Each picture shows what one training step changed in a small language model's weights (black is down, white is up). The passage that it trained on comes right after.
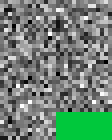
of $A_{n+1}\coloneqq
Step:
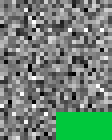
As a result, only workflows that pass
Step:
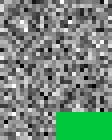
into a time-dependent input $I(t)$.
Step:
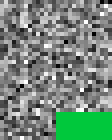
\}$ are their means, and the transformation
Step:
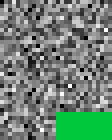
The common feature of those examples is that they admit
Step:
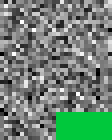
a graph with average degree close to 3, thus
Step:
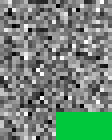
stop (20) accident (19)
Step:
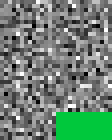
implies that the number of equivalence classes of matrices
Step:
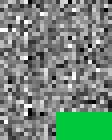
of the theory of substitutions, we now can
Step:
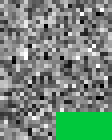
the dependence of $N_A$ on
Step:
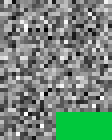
of the one-step formulation of
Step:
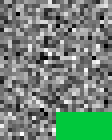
set of plug-in rules corresponding to
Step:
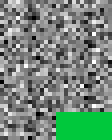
appropriate domain). However, it may also be
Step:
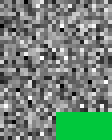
wish to estimate $\#F_n$. For
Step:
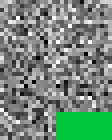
Control, vol. 65,
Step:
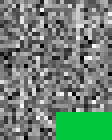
the intersection exponent for Brownian motion in two and
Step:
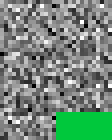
(Fig. 6c). As seen in Fig.
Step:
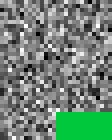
and 2, in general, we end up with a
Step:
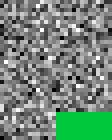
message-passing distributed computing
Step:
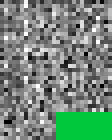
can learn the scale of the needed
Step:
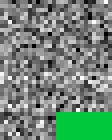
possible the observation of these features at rather high
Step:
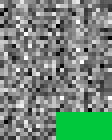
extending the chain length to larger $N$,
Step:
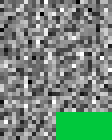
notifying by the return value.
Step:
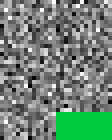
revised by Silva et al.
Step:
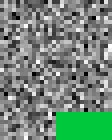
of the exact number of symmetries. However,
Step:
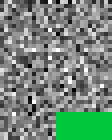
subgraph of $\Lambda^i$ that can be
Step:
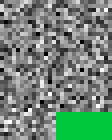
iterative learning extremum seeking is an
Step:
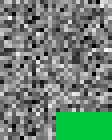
spatial resolution in a biological context. As shown in
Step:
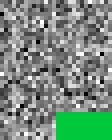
the particles fails the calorimeter energy
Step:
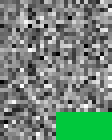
also examine the continuous cooling in the
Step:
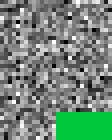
the \vrm{coupling/hopping
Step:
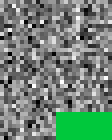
both types of roughness, secondary
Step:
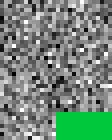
can mitigate the curse of
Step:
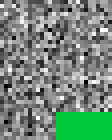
to the lowest order we write them in the form
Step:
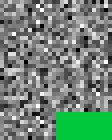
of topology respectively. One unit cell from each half
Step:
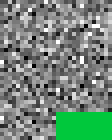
indicate the position of the bulk
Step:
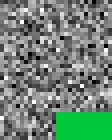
excluded at $x\%$~CL
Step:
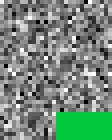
start from a nonstrange dibaryon
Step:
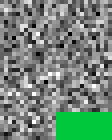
is an estimate with a good behavior on ${\mathcal
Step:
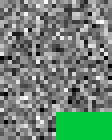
$\epsilon_{\mu\nu\lambda}$ term gives
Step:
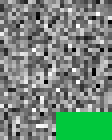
the server, then server loads network
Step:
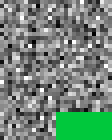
presented in this section and we did not
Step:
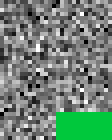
when $a=0$, tangentially
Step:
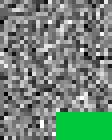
$\mu$ is called semi-inner.
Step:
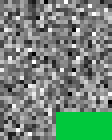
may be applied to a ground state, subject to
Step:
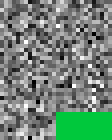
corresponds to a geometric marking on the del
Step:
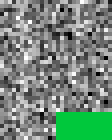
limit cycle, intersects the corresponding cycle without
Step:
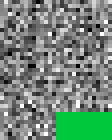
step are both less than 1. For easy
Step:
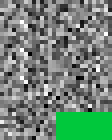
as a spatial cross-over from a radial
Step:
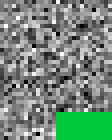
computation of the coefficients $\k_j$, see
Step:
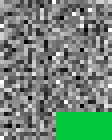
z}} \def\lra{\longrightarrow}
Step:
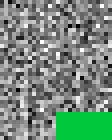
A+B model and the models developed in this
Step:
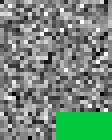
We investigated the host galaxy properties of
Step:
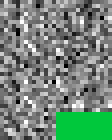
for the chemical and thermal robustness
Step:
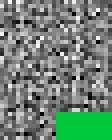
condition diverges to infinity on at least one
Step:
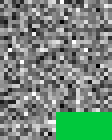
C$ and, given a point $y \in
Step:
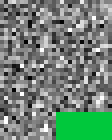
$M(x)$ is also called by extension
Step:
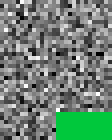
required. Spatial constraints were provided by
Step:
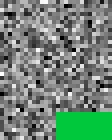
kernel of $\mat{A}$ is well
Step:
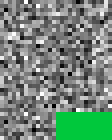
optimal solution is \[ X^\star =
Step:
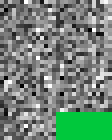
nuclear dissociation is in
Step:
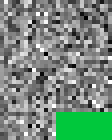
the single-color checks are \(4\le
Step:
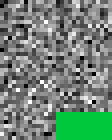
\\ $\Pi$ & bulk pressure \\
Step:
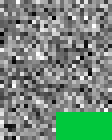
equivariant model $\mathcal{M}_G$,
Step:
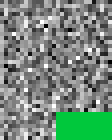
is the expected distance between the true and estimated
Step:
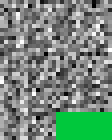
points at $-1$ and $1$. This is
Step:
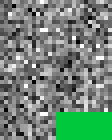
rather limited regarding sufficient conditions for
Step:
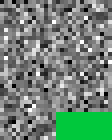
to thermal excitation.\newline Under optical
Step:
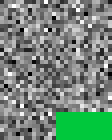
does not bound the number of such excursions before
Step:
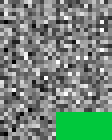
is an embedding from $ \mathbf C $ to $
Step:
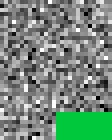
denoted by $S_v(i)$, is the
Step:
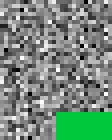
difference between the two components is not larger than 1
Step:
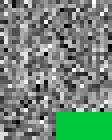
the diagonal matrix $M $ is given by
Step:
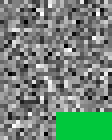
*B*-bit hardware.
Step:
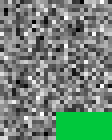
\int f(y)\Big(\int
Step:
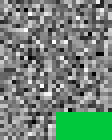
d(x)$ \State initialize the
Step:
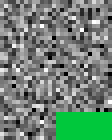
holomorphic function given by $f$ and certain
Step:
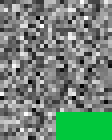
or an essential annulus. Since a
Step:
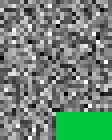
compute a conservative estimate: for each matched
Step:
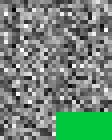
conclude that the scalar order scenario with symmetry
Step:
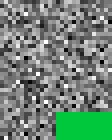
y)$ vanishes on $\{0\}\times
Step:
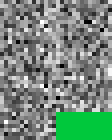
above, the result is a quadratic program with
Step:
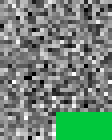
effectively in several cases: originally for the
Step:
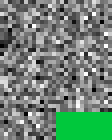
and\ \bibinfo {author} {\bibfnamefont
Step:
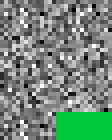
on the sets $\Omega _i$ and on
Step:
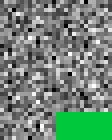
double Poisson brackets on $S$,
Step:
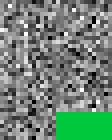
by a factor of five the theoretical predictions
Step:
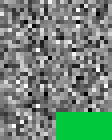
embed complex physical models that exhibit space-time
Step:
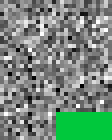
the image of the above map is just a copy
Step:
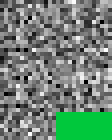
biexciton ($XX$) formation at the
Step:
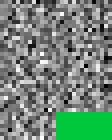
to smaller time steps at certain phases of the simulation
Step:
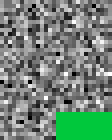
duration of probing. They also demonstrate
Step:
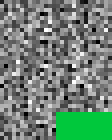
on cross-type edges between Structural
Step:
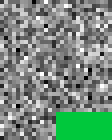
the solution to the Cauchy problem for generalized
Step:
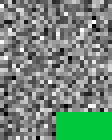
chose to break $P$ instead of
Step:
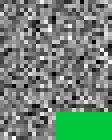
Tasks across all SiP staff shows
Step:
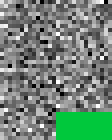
$\partial^2u\partial vv$,
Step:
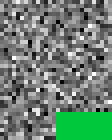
value is $\sigma_{fit} \le 10
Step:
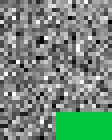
enters a cascade once and is
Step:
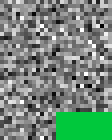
$q$-calculs in operator theory,
